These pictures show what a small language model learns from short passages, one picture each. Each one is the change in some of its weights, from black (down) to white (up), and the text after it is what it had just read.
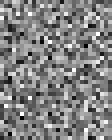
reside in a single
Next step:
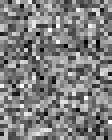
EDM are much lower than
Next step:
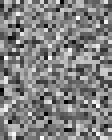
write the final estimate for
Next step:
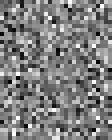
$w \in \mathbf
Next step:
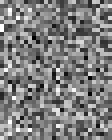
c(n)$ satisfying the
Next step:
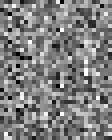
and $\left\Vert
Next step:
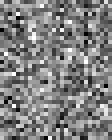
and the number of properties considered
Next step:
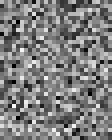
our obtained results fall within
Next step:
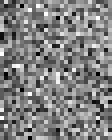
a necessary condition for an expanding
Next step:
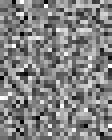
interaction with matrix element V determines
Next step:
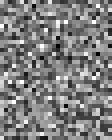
}$y$ in the
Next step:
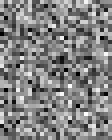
maximal possible. \hfill
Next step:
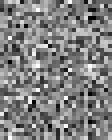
to help the reader, because
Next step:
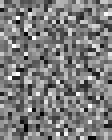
cm} \noindent Let
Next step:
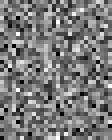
on $X$, then it
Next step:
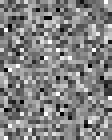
< \infty, $$ which
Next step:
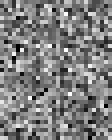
group, $r\ne
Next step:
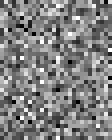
which each event will occur.
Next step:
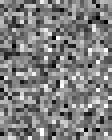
of $\theta$ associated to
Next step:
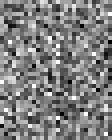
of the heaviest
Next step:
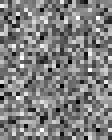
and by continuing farther
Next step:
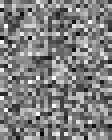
and Cosmology,
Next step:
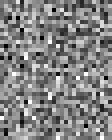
denote the partially ordered by inclusion
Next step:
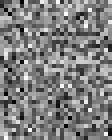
a $\Gamma$-equivariant isomorphism
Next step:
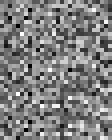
Technology}, vol.~62,
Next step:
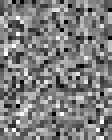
that \begin{equation}
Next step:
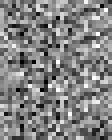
the canonical multi-scale framework
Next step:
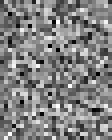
an action. Then there is
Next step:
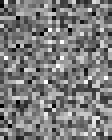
basis $\cB$ has
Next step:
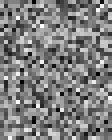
an rf pulse
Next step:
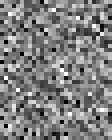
\leq z^*$, then
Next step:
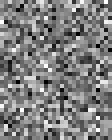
of a receiver basin
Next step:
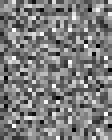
type & G0 V &
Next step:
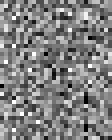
validation, and testing sets
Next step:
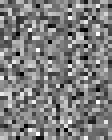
peak is present when the angle
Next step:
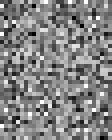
verifiable sufficient conditions for
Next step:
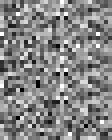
the essential condition for such an
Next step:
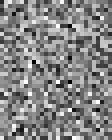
hopping should acquire
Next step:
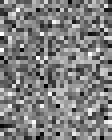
Rokhlin property}}
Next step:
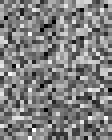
computationally costly and
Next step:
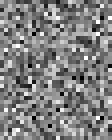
rp} \left(
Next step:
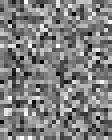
invasion, resulting in
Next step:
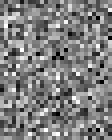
have \begin{equation}
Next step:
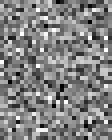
contributes to the integral
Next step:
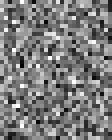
user-specified level
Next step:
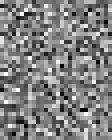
arbitrary nodes is of order
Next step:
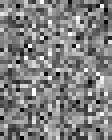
with all reported cases completed in
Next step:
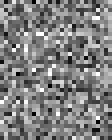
a dd-sequence of
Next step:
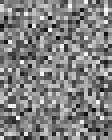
to connected dielectrics without
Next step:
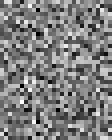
Topical Collaboration.
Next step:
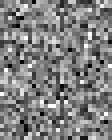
the degrees is important. Let
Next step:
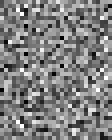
calculus. As described
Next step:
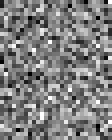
in diffraction mode
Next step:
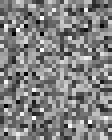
extremal processes, auto
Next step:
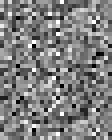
follows, we will show that
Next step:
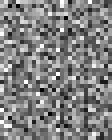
including their robustness to more
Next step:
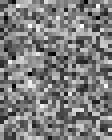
Stanford Nano
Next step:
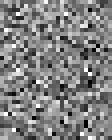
the two types of pairing
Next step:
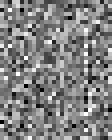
form and time reversal}
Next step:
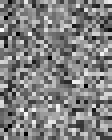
if special relationships between
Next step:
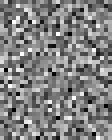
can then modify the
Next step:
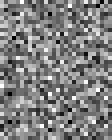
changed as well.
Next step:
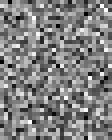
and has no descending
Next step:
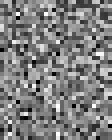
we may assume $A$
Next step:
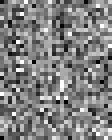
axis: the upper edge onto
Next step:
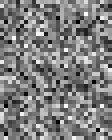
\xamg. The
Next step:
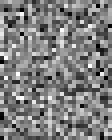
numbers of incidence matrices
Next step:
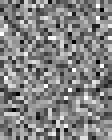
for the enterprise
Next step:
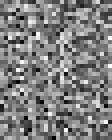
is the dual variable. To
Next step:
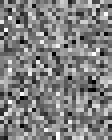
Jensen's inequality,
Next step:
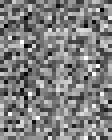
density profile solution of the
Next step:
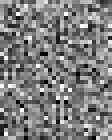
the standpoint of general
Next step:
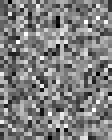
the capacity of echelon
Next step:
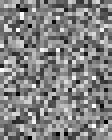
filter output. By using the
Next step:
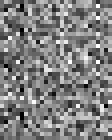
of a commutative ring at a
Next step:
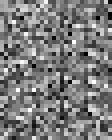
from the MW is
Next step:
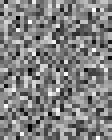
may be expressed as a temporal
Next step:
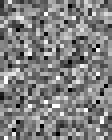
conclude \begin{align}
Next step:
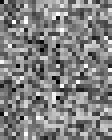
a geometric perspective in
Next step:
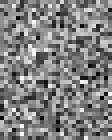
are stored separately in
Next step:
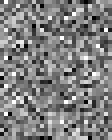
with decaying piecewise constant
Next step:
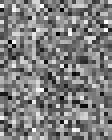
Nuyens D and
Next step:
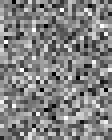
more efficient. The method can
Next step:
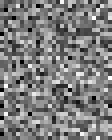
$G$-invariant morphism
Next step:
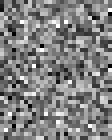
$% \Gamma $. Figure
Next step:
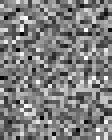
evidently disconnected.
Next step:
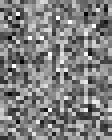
and the basic diagram in the
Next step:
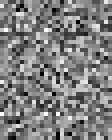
We note that in the case
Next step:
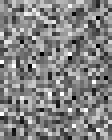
used to denote distinct systems of
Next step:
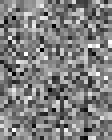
to the GCN
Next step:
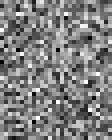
with the relation between the
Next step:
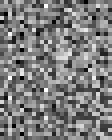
transition coefficient matrix. From the
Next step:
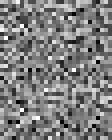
completes proof of the
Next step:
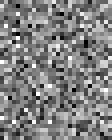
when studying thin structures such as
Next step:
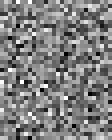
program run faster, the more
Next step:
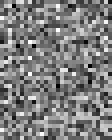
scattering cross section, shown in
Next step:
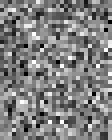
(Symmetric groups.) Let
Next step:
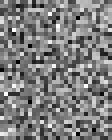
linear optimization problem that computes
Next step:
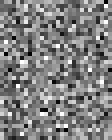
some sense the technical core of
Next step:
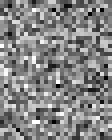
most feasible structure are
